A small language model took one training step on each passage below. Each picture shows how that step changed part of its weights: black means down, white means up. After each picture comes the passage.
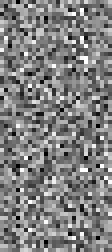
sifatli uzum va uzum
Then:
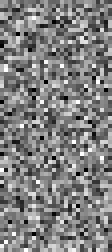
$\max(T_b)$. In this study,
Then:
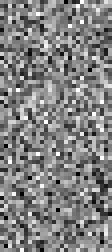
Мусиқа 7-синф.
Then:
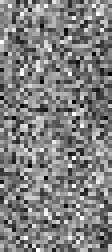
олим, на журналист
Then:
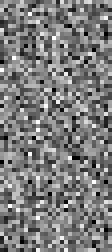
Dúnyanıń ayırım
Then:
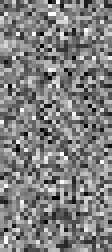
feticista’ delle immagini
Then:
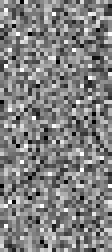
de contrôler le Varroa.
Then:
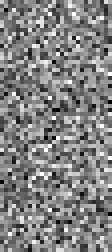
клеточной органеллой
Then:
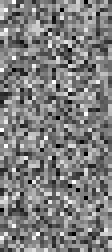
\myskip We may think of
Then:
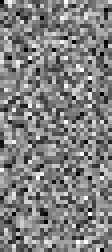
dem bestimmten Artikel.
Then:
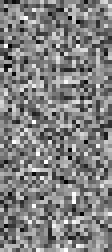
vertices $\varphi_0:I_m\rightarrow
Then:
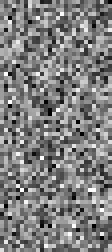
и находится в фазе
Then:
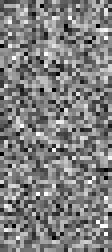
Saxena, R.K.,
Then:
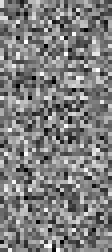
be expressed through $q(t)$ in a
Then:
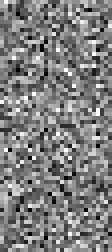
\end{equation} \noindent from which a
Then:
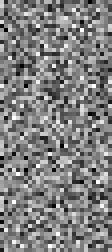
formación tenemos en el uso de las
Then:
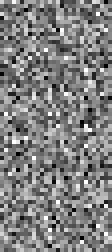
ungenaue Erinnerung
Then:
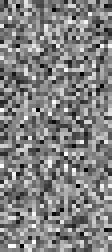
carbon (TOC) in
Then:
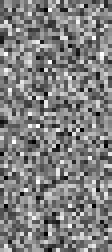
so called pulled fronts. The
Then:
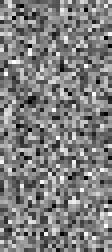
bilan chambarchas bog'liq
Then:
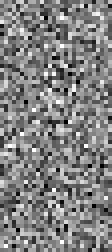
making it vulnerable to
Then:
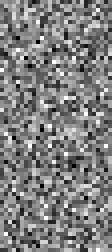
$\Delta x$ is obtained according to
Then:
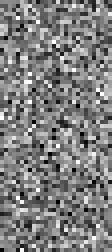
current practices but also reasons
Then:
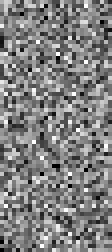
\special{fp}% %
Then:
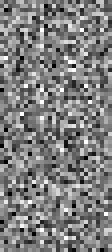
and moreover $x_n\geq x$
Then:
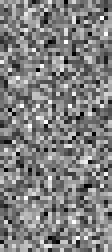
$\bfR$ is a two-parameter
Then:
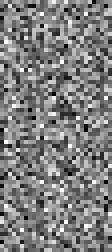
Ariyanto, A. E.
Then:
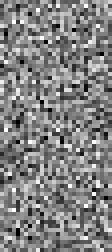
conto che esse sembrano non
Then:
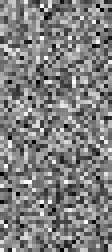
clearly $\hat V^n$ is a continuous
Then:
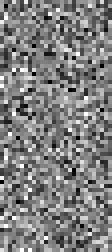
partea instanțelor
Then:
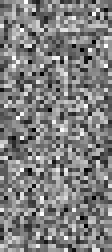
$t$ for easier readability)
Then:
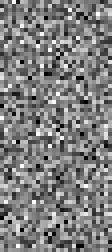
tartibga solish masalalari
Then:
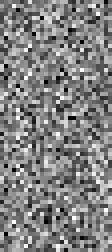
– це визнати, що
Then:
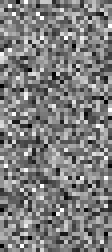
the Jacobian matrix with the zero real
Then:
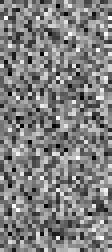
исторической памяти,
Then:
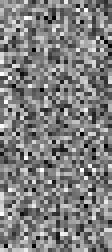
Exhibit Divergent Paths
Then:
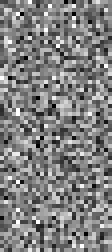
Assim, com sustentação na base
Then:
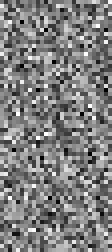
UFMG no ano de 1966 e
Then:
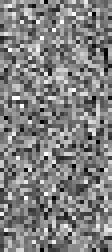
isolated result, or are there other identities
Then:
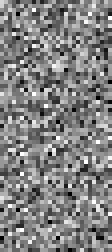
мустақил таҳлил
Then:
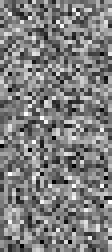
$$ The first map here is $\rho_V$.
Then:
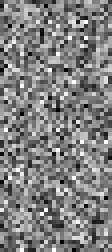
term is bounded by $\underline{N}(t)
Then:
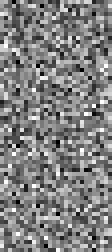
pudo con los plazos de este
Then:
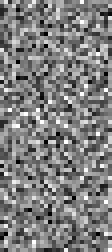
Theorem \ref{thm1}. \section{Proof
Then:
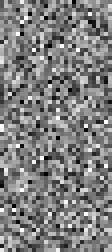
a uniform lower bound on sectional curvature which
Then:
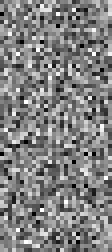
change in the output targets.
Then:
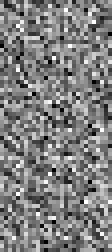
1$ monotonically increases as $p
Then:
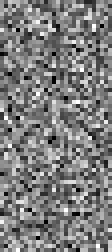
a list of $k_n$. $$
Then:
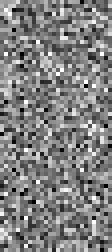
uma maior concentração em Paredes
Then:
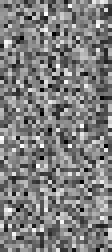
En los últimos años,
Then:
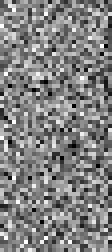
here that in the implementation, we set
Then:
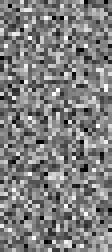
va boshqa jarayonlar
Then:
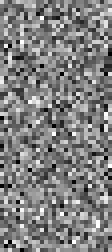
the third term, we have $$
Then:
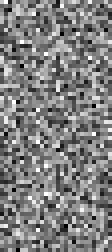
nazoratida bo'lgan.
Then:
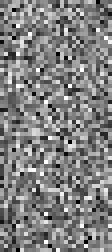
en un instante dado durante el
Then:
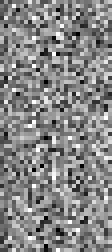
гривою, кованою з
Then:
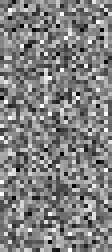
z Bogiem, powracaj z
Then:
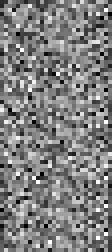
We put an example of the location of
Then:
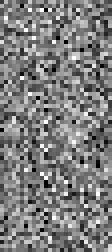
field $F$. Since $O$ is a direct
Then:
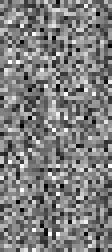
korpus tushunchasi ham
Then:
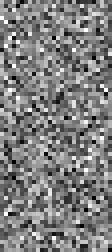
last lecture, which took place at
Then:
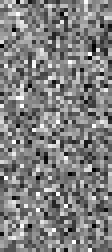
capacitaciones más interactivas y
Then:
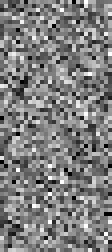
the double of what we have.
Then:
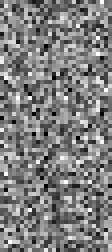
to $m_1$ and not to
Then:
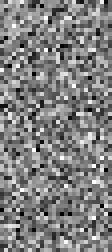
reading and valuable comments.
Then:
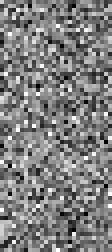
satisfying the preceding relation defines an element of
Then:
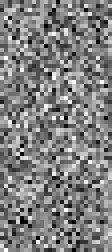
there exist positive constants $C_1$ and
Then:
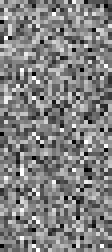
une chose qui, par nature, doit
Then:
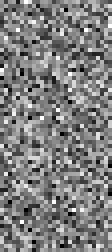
of the area of the $\xi$-median
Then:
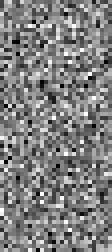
log-concave with $0 < \int
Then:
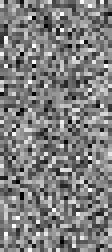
descurc în viață;
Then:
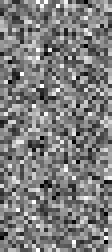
the following proposition is straightforward.
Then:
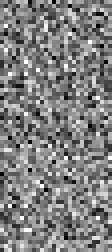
4 --- Sudden contraction with variable
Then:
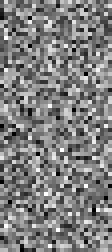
bog'liq. OECDning
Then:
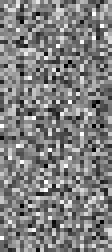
las refinerías ubicadas en
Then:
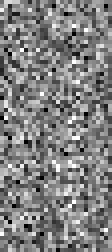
consider an increasing function $\tilde \chi :
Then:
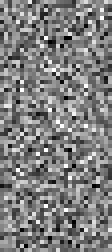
current $-V/r$
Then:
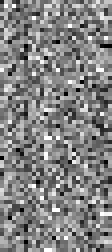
книг. Яскравими
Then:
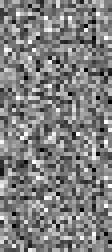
millionni tashkil etdi
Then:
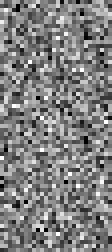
al conjunto del público
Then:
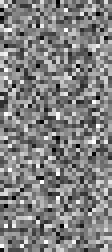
tombados, a SPHAN
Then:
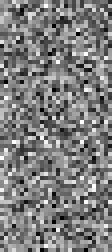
ME04 Muut kanisterit
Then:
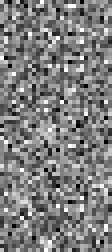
(quantum) KZ connections
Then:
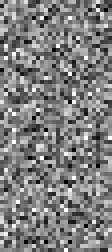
some $n\in \N$ with
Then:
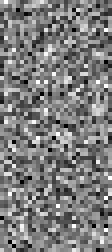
\ref{B.6}, we have that
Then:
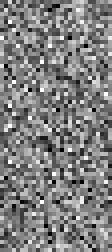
complete law of large numbers holds with `order
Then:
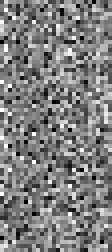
= \alpha h X^{\alpha} t^{\alpha
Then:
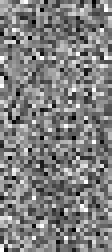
to show that $\Sigma^\infty(\Ee)$
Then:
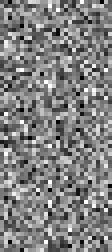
qabul qilingan. ISO da
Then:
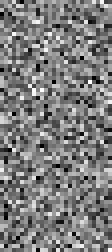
намерением привлечь
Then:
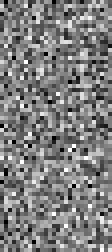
способность самостоятельно
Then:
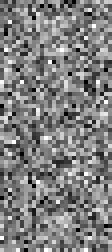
DGE. - Savery, J.
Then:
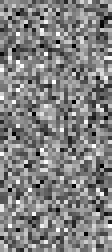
случаях необходимо
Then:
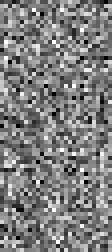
das bases de dados da BVS,
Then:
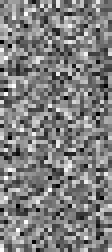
\R^n \to \R$ is such
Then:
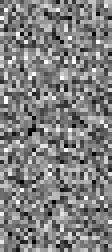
bipartit adalah mekanisme
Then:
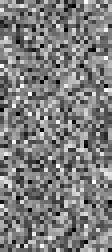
%% Generalized quaternion group
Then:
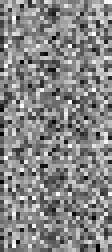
технічної модернізації,
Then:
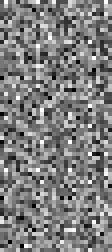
dispositivos, 64,9%
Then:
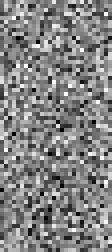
те, що викладання анімації
